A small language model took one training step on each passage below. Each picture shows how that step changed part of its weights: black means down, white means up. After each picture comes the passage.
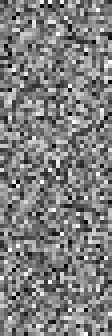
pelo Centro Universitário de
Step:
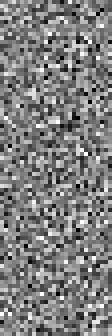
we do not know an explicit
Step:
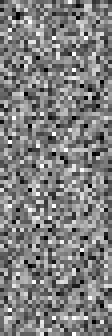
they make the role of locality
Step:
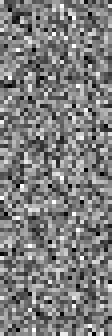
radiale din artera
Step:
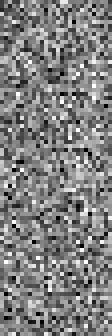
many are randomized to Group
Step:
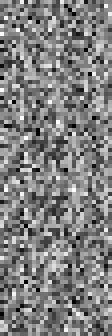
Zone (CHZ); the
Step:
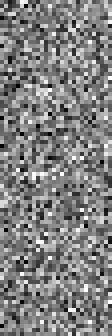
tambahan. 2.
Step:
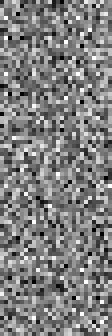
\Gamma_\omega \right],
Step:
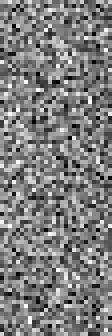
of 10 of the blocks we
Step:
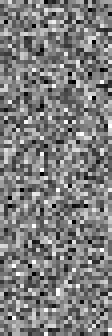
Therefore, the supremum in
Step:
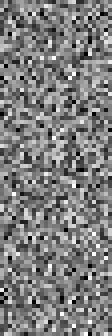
en España**»
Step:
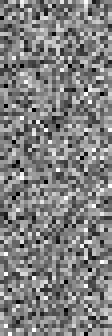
contradiction that $r^-<
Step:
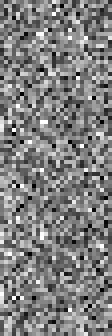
desenvolvimento de tijolos
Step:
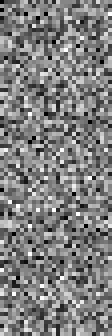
reconsidered in light of the
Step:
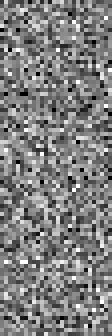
was initially only activated with
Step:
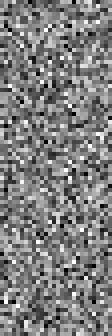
\end{align} Indeed,
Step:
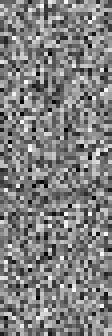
coefficients. We have derived series representations
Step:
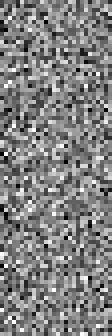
bo‘lib, o‘quv
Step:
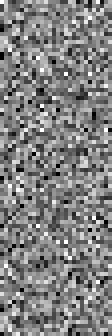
a una mayor cobertura de
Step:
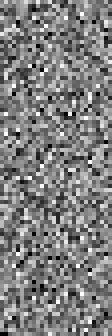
dem Wohlklang der
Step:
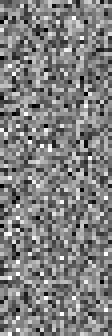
amalga oshirilishi
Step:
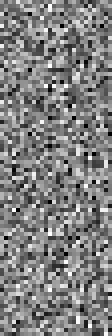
available) to make her local
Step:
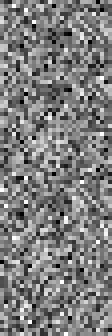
follows from (1.1),
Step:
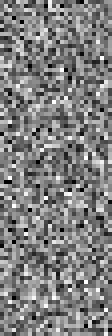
proposed method to predict the performance
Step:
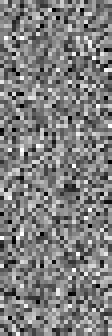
zero, and the gluing is
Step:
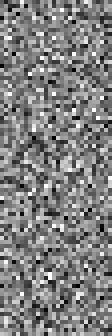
equations over some local region. This
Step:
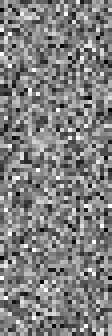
exploiting this saving requires
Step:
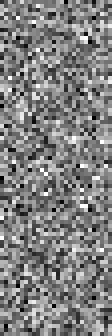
bin by dividing the
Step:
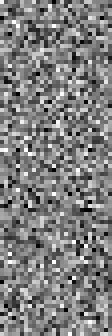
states agree well with the experimental
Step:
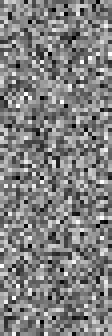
the SM [1]
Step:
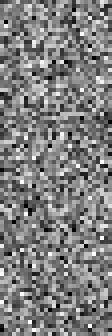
1$ and $n\geq
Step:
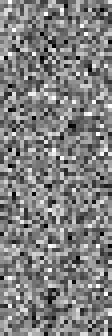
of TRS, which gives
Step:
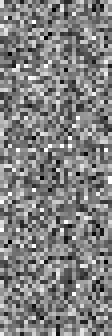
oq yuzi.
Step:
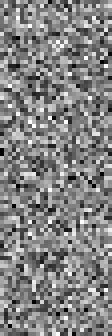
Results} In this section,
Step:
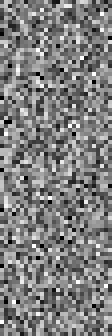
nanoribbon at a fixed
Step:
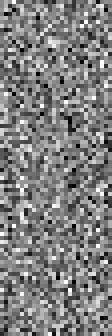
\end{equation*} for a
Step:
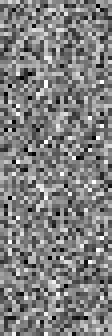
of the results obtained so far.
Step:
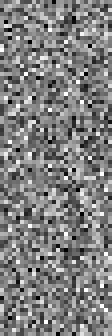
$L$ and a component
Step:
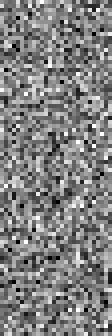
tocante ao papel
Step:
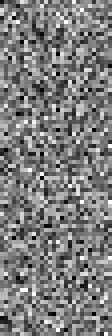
smoothing with $k$
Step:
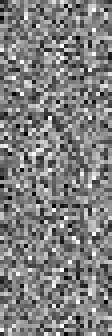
planets than those that have been
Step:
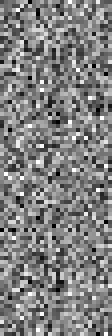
inferred CME fractions
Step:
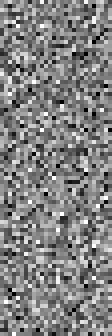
astrometric parameters and
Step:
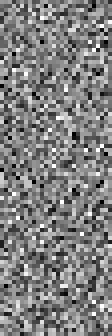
longitude \\ b & degrees &
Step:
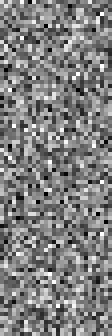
fine and gradually changing
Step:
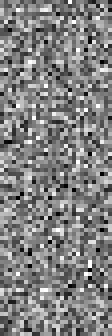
tribunale di genova
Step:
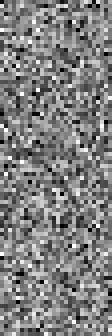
make for pragmatic
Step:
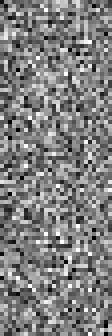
plus courante à ce
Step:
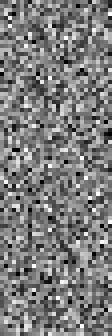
correction $\theta$ is defined as
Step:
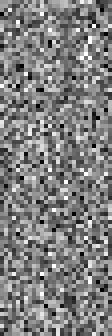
convective cores and a
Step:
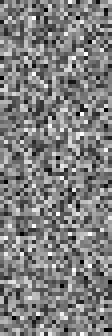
variables in all clusters was
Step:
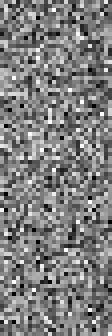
to estimate the $\Te$
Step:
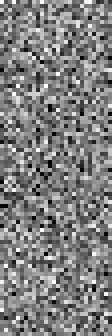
fact that it is small supports
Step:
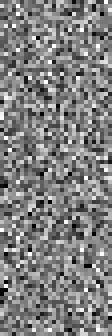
tanto, este trabalho toma como
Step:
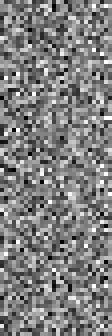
ijtimoiy harakatining IV
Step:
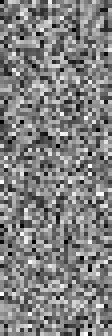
balancing, we have used
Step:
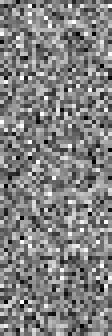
CAR, y analizar
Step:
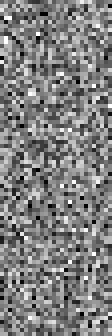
local triviality, we have \[
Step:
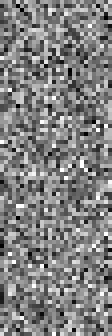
semigroup of partial homeomorphisms of
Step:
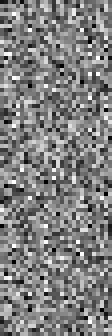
– qizil rangda
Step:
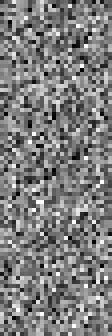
be accessible as a homotopy limit
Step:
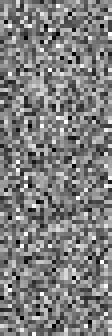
initial and final simulation time,
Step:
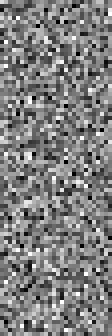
$\alpha$. \par Note that
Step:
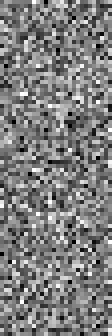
показать, что
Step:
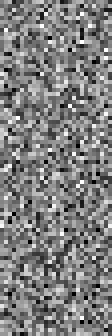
the ideas of Scott
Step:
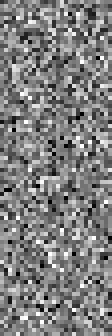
even (resp. odd).
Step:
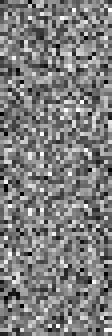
The expression of the gradient was used
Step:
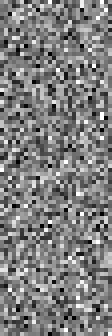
$s_i$ (with
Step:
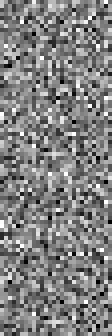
si e, caso seja
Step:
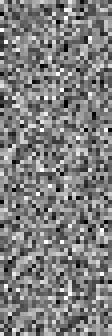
a transformação de fase
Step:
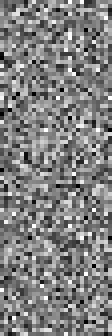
protótipo é o
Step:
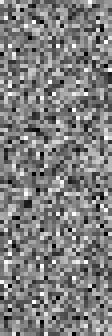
is the first time at which the
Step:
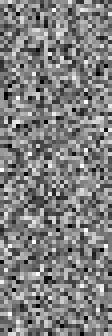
test cases for advancing our understanding
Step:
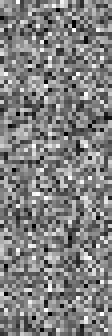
to $\tau$ lepton
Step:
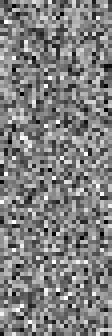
analyze their volumes
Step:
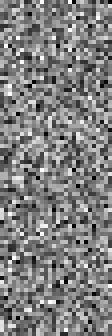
se abordar a história
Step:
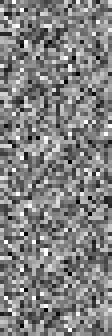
\end{document} %
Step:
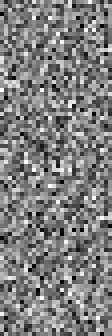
significativo da variável
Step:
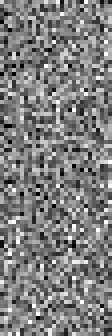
that the gapless phase II corresponds
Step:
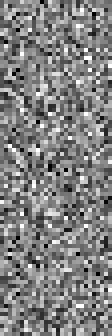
main computation procedure here. For more
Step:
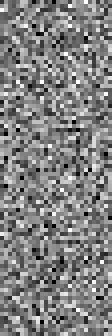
interpolation using radial basis
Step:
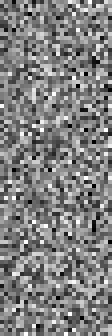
2019, a economia global
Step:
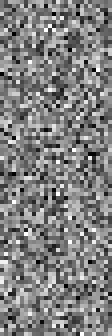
transforms) can be parameterized
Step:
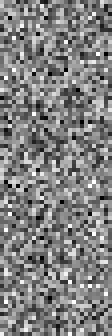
TU Darmstadt,
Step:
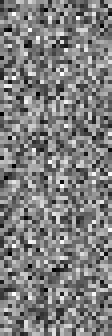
في الفصل
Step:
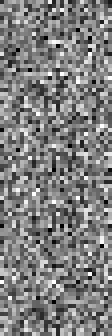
ce qui concerne certains
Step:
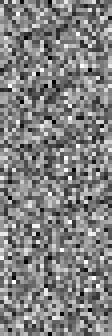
\end{theor} Let
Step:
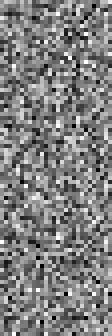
the Vacuum and the
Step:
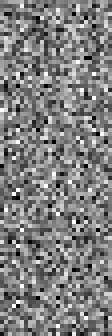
the feasibility of the
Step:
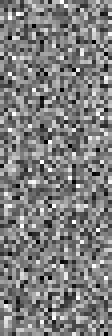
their existence on every orientable
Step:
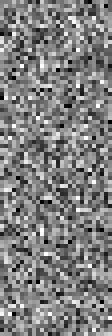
diberi tugas
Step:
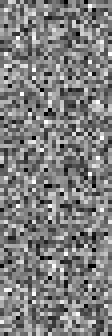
in ITU with the
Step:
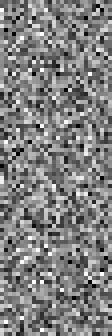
de los Caballos
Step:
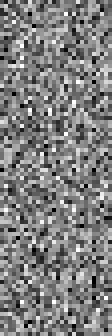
develop a specific version (see
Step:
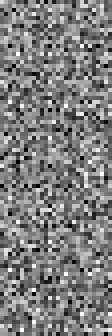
the minimum of $m$ for
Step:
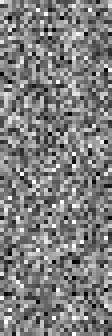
derivative of the fBm
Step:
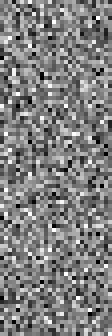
$\gamma$ & A specific function
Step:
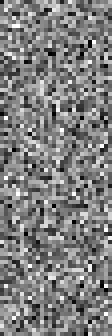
used the eleven-dimensional
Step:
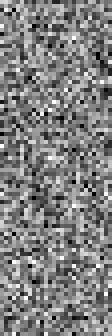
the MSSM. As for
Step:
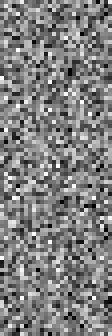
L)$ where $X$ is
